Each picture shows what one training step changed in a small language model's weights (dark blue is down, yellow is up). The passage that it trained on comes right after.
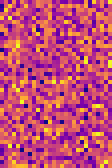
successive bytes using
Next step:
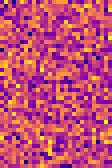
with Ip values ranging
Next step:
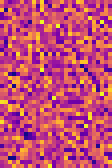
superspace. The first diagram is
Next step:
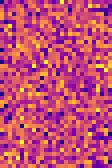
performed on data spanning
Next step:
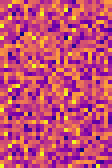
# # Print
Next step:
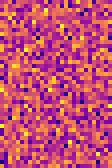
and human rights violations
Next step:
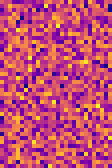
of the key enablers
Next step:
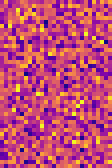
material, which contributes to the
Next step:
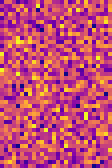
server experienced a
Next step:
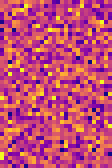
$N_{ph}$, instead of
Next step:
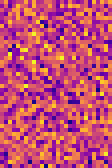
application. The proposed design of
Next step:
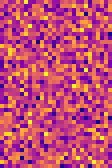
to the energy indicated in the
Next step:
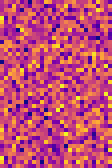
A Monte Carlo
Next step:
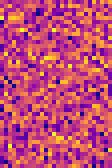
If $w_1$ and
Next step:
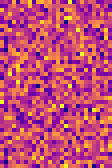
visible in EUV and
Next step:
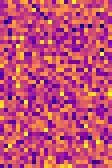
commutators with the help of
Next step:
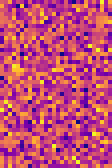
is organized as follows. In
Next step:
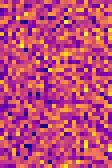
no doubt that since the last
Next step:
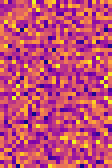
convenient either to increase or decrease
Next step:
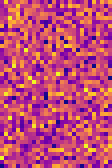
services are usually fully supported
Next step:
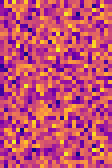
\end{equation} where
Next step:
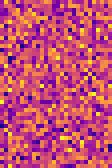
in magnitude and in shape, using
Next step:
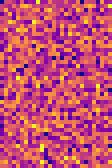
of the soil sample was separately
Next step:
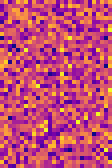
of potential security risks
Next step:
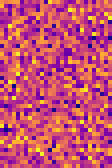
entity. This paper presents
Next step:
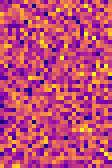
that there can be slight variations
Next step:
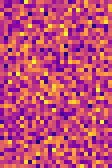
designed to solve a single
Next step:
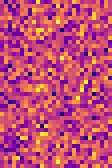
\cite{CE} for
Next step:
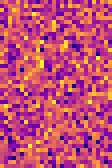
and feeding nature of the four
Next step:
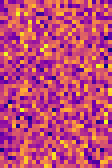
ran a narrow control that
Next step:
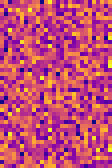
Cd, Ba,
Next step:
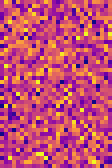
in case of a limited amount of
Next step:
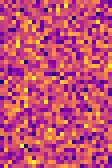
comes from the effect of the
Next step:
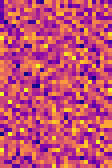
each field and three simulated
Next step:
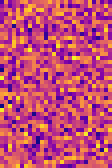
beam. In order to dynamically
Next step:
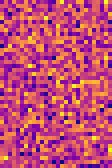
voids can merge
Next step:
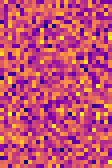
variables. The value of correlation is
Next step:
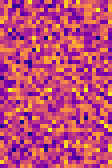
that the child likes to be
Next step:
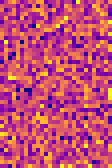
between the cows that
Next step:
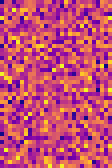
section is of the same order as
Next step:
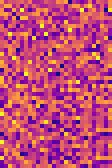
of IT managers
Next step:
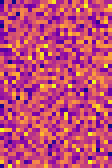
further demonstrate that $S$
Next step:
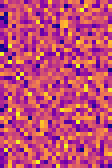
168 five isolates of
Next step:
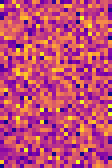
doctors, making the
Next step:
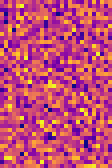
to 1.5 minutes,
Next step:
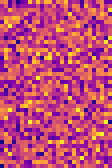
the local $v_{esc}
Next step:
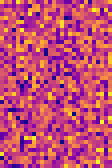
features Laboratory parameter:
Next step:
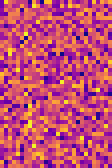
the strategic needs of women
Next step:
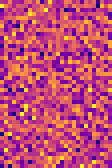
of the second greatest
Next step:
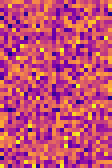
of PVP Stabilization
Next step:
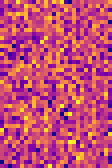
jet in a wind
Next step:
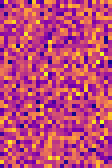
an infinite potential, the
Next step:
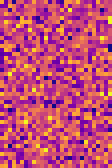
allergic rhinitis
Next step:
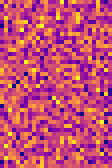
photons is temporal,
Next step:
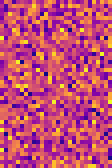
different types and settings of
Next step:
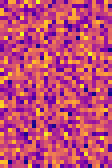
cations with the POP
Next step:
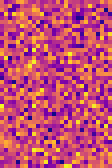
full scale turbine application and
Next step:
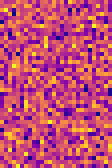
and matching impedance.
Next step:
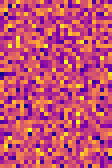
helping humanity make sense
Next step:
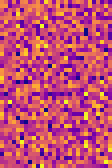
compelling route: they
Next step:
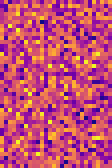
students, researchers, and
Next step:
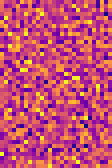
were used. The simulation setup
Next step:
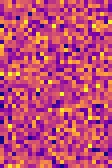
accompanied by a strong
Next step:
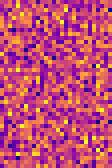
Kamioka samples have
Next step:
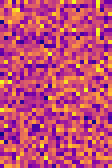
is valid if it contains no
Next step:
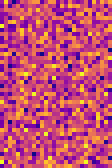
black dashed line represents the
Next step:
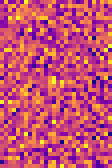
collected, analyzed and presented in
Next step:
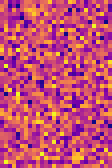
undisturbed ground temperature around
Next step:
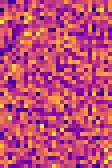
Joint Institute for Nuclear
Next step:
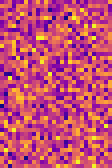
(and not mobile)
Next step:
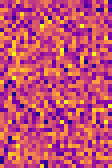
task.) Based upon
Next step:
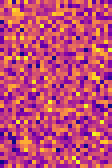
is calculated as a function of the
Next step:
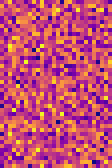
such as magnification and time
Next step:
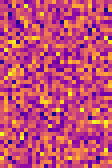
African Great
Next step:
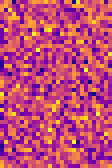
the disc, and the solar
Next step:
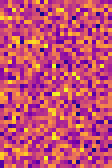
work should primarily be interpreted
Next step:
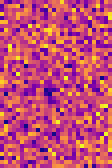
presenter or speaker.
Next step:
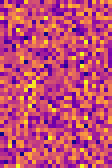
also to minimize the effects
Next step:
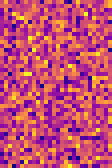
SED dust temperatures; their
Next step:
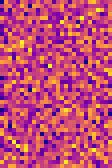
In the following, these considerations
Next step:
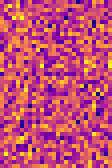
of them. Examination of
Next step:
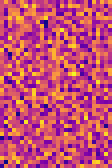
research. When the study population
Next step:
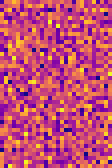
communicative competence provided:
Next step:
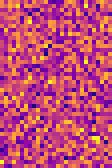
theoretical, have their own
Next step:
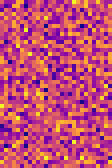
toward more comprehensive
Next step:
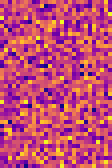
B and V light curves differ
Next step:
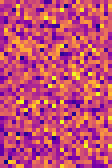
in parenting 2 years after
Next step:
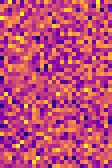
but the mass is slightly smaller
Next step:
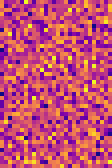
then subjected to a thermal
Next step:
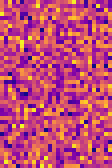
Corresponding author: :
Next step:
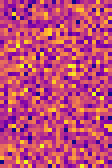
contact and first one to report
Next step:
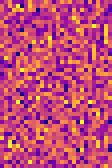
resistance affirming
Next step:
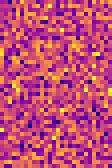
place and also informing them
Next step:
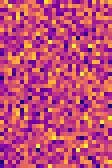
allow for a more accurate and
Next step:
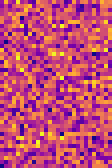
Together, this
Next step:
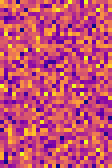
equilibria of active particles
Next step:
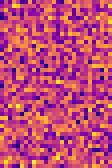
of clean iron
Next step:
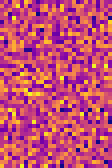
The prevalence of GD
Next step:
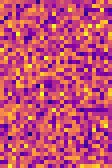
sized enterprises. The
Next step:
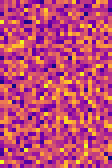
In this way finding the value of
